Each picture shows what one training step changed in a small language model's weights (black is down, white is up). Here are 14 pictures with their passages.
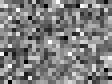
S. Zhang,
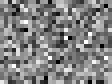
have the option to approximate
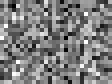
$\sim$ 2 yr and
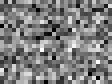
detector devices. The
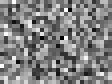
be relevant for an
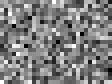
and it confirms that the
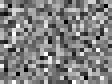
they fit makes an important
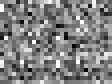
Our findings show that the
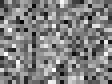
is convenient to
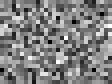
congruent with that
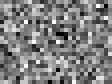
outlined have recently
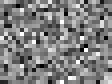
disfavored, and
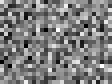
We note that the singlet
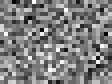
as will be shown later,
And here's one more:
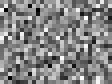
initially gathered.
